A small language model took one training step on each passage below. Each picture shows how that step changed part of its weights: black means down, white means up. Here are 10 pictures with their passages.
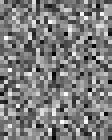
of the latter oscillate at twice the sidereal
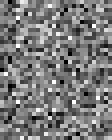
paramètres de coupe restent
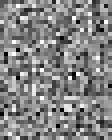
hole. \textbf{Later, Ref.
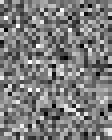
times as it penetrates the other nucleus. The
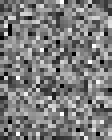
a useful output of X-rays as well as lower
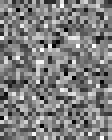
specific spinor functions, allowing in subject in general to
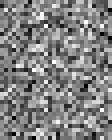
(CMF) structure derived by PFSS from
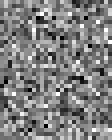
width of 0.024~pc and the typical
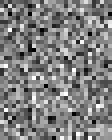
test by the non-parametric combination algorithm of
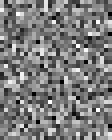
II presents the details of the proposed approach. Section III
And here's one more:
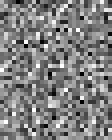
the self-consistent solution of the coupled magnetization and mechanical
